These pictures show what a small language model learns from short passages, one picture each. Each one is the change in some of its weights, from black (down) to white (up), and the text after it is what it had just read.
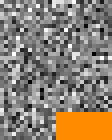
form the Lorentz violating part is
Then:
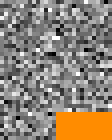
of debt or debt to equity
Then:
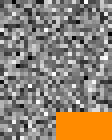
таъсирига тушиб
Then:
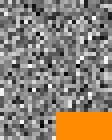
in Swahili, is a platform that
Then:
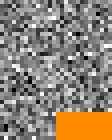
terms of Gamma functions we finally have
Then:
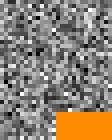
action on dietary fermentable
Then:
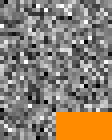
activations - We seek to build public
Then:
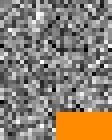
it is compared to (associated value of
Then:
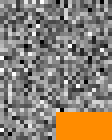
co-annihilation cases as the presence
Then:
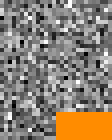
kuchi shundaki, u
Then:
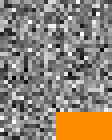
ташкилотнинг норма
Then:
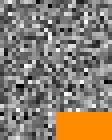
favorirà così
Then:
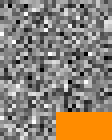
is equal to the electron spin relaxation
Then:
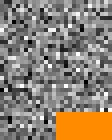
comes close to the classical domain. It
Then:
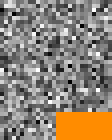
stability domain of the IAWs can be
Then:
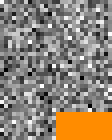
performances in terms of accuracy and
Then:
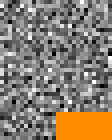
recommendation is to improve efficiency
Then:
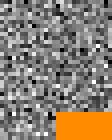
the WD; the outer boundary
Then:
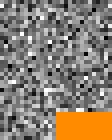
à partir de l'apiculture,
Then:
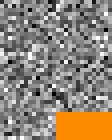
foi validamente instituída
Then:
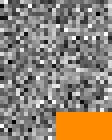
and the region of wave vectors
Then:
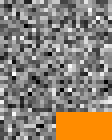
the content, analysis of curriculum
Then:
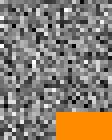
interface is on the right. The mission
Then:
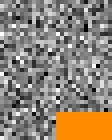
и поддержкой,
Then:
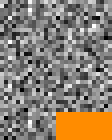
in (\ref{unconstrained}), the
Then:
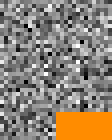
of 10^{-4} M were prepared.
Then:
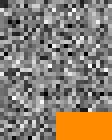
up to the limit of our potential wall
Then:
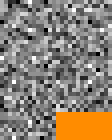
and Attribute-Precision, because
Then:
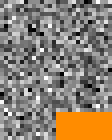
elementlari nazoratga
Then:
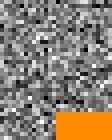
detail in the Supplementary
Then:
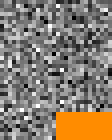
disklarga qaraganda
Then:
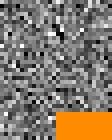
гуманітарних і
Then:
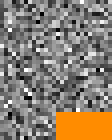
does not provide us with a diagnostic
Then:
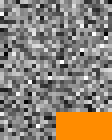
case of the initial periodic lattice
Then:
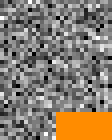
il gesto, utilizzando
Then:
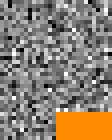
paste. The diluted soap is
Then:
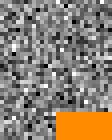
Calculus (MA139). This
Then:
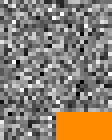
increased commitment to human equality and
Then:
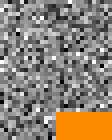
ability to perform certain activities.
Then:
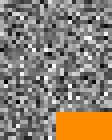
skills in work place Hard
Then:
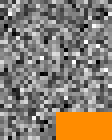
directions at atomic-scale. The
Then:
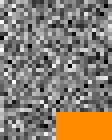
nanoparticles. Particles were
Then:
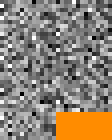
This CLIP-based label
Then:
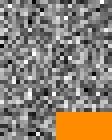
Secara Luas Dan Mendalam
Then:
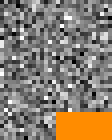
9. to obtain an interval value is 7.
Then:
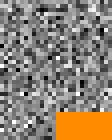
available non-masked data in
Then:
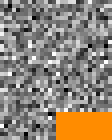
засобів різної
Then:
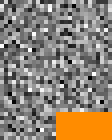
composite indicators Source:
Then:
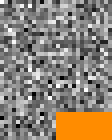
quantitative : modélisation
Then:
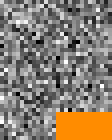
bo’lsa bu serquyosh
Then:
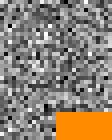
of some diseases affecting the
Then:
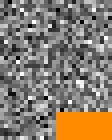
repositórios de dados) ou
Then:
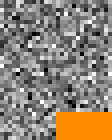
Malaysian fire danger rating
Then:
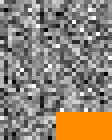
increase in the number of especially serious
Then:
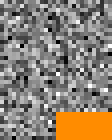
renal patients depends fundamentally on
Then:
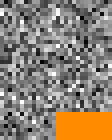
on patient satisfaction and
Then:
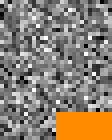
a variety of conditions that may include
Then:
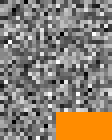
de nunca jamás"
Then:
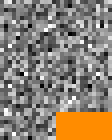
the four-layer convolutional
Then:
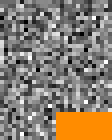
establish among these aspects,
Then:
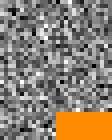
decorrentes de lesões em
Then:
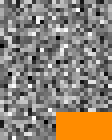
at the effect of their spatial distribution. We know
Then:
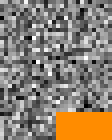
caused by human error, most
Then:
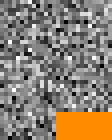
we need to include this information in our type
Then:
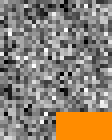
generation and transfer of spectral line polarized
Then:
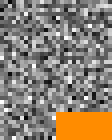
models achieve comparable fit quality,
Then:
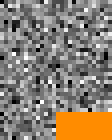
Trabalho de Conclusão de
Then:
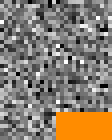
Research activities; Academic
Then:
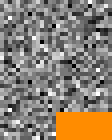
for the two DM candidates,
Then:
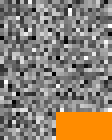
млрд. грн.
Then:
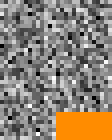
Mahalla tizimi,
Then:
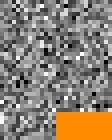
Responses of employees of
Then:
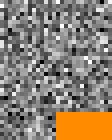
1 illustrates the integration and
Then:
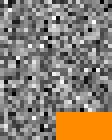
use, which simplifies the professional
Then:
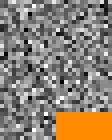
particular, note that the objective to the
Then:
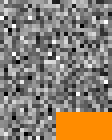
is possible to define a procedure
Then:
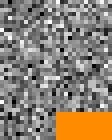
Eustathopoulos, "Wetting
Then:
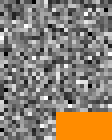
y Conflictos del saber:
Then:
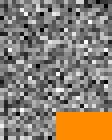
especies cuentan con ocho
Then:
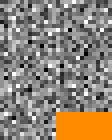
disk and halo components are represented by
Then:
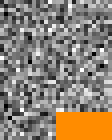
less from the fragile pointcut
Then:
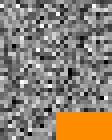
nunca se deixa levar
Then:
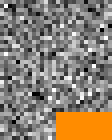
of diffusion of hydrogen through
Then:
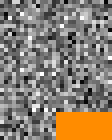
working with Europe's Beating
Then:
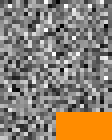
созданы, была
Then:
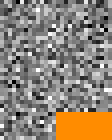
provee de este producto de dos
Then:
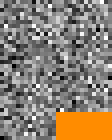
ЯЗЫКА В
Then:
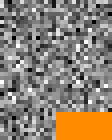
Non-isothermal Model for
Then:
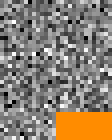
flow direction. Figure A2. Fracture
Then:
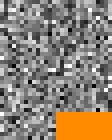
the state transition algorithm and the
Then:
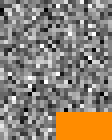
their environments. The final particle distribution
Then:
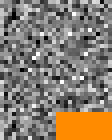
growth, and erecting workshop
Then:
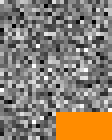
prefer technologies that are platform
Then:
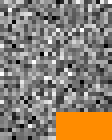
0.22 indicates that on average,
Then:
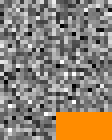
indicate where the Higgs signal at the
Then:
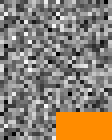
difficulties of agricultural
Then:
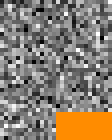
= t_c'$, the generalized
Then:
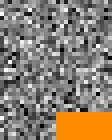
confirm and clarify some of the
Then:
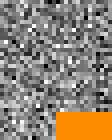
that this circuit based approach is
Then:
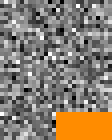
Piotr Osypiński
